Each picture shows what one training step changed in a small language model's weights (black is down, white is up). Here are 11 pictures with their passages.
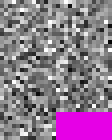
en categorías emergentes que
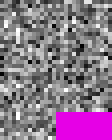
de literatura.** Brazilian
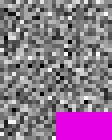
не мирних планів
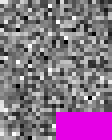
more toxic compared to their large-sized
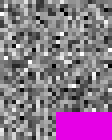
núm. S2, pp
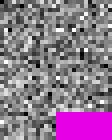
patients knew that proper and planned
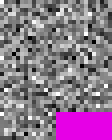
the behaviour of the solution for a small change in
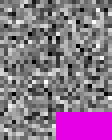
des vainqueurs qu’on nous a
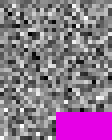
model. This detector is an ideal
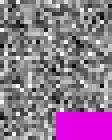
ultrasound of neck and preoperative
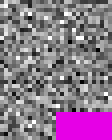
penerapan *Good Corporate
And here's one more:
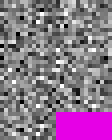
characterization capability. Experiments supporting these
